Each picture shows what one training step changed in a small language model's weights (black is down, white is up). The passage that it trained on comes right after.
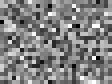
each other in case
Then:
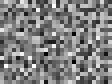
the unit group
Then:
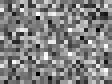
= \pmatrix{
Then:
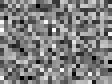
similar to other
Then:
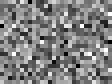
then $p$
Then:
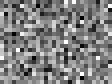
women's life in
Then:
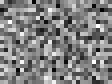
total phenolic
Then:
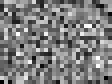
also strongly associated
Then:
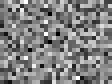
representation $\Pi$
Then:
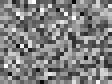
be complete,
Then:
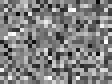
established from
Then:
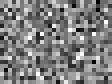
should refine these
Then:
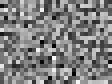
expression of the
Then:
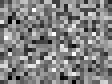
\mbox{ is
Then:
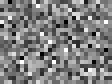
Der blev
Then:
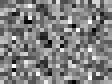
It is based on
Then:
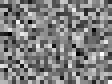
humans and
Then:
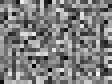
after the end of
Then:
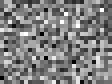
electrical design
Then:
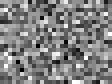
generality (in
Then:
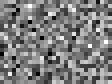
In this paper we
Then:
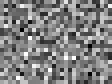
India's total
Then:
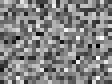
the second component
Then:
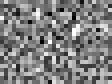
objects of interest are
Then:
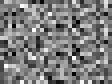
year as
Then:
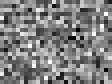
received words for
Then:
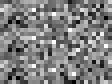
\leq &
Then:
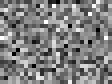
guiding financial
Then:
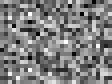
has been detected
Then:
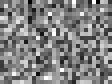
the range between
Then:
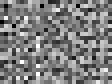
diseases pose
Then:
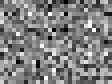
above because for any
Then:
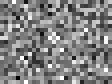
behind the
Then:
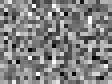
this same interview
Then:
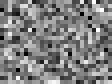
highest prevalence
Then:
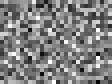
have a weak negative
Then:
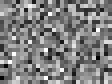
The obtained validation
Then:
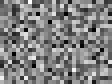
services, subsequently
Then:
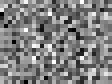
p$ of
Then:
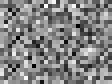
stability estimates in Proposition
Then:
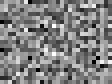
sample sizes
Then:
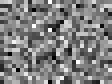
operands required
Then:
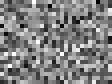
maximum shear
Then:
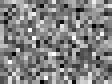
predictive measures for
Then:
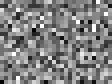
a runoff
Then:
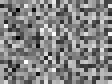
numerical methods for
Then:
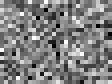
global (rather
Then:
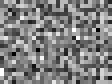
its relationship with
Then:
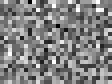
the entropy
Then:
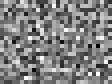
the latter
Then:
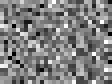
experts and
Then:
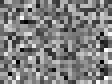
we will use the
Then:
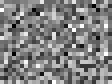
sensing applications
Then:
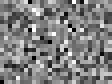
}$ is a
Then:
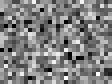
V$ has the
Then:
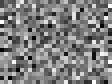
bounds on the
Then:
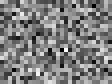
link with the previous
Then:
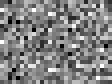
\quad The
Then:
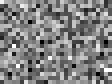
effects such as changes
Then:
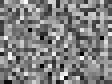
$\Delta$ is
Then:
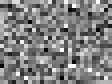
contradicting convergence to
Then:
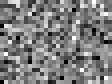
lemma follows immediately
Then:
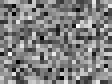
iterations has been
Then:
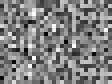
number of iterations
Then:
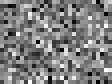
investigated by the
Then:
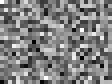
group with a
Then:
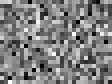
energy is relatively
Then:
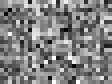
three curves have points
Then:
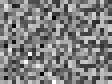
sound to
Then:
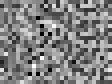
spectral gap decomposition in
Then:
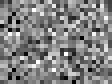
\hbox{ if
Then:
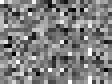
mentioned above.
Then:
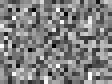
this method.
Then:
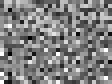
all female
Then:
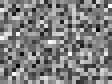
methods to control the
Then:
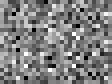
in Fig. 1
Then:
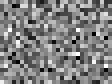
at places and
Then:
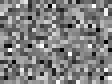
assigned a
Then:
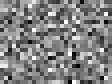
Mean Duration
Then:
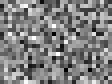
fraction along the
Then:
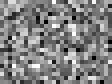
solution for dynamically
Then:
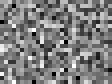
test case,
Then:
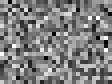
and constructive
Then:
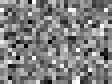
definite its
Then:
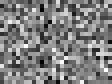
with respect to the
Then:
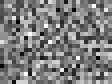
The proposed neural
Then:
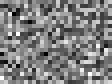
gives a complete
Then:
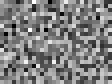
the study.
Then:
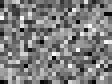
inequality includes a function
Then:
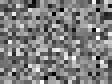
by avoidance
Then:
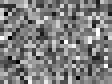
deterministic and the
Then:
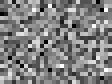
fibration, and
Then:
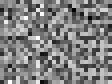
a positive integer.
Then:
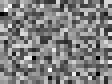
with or prevent
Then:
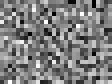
a permanent
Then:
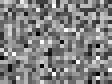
the first three
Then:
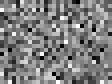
digit of
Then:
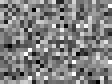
problems related to
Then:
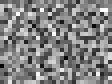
the equatorial
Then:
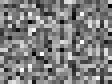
has increased, the
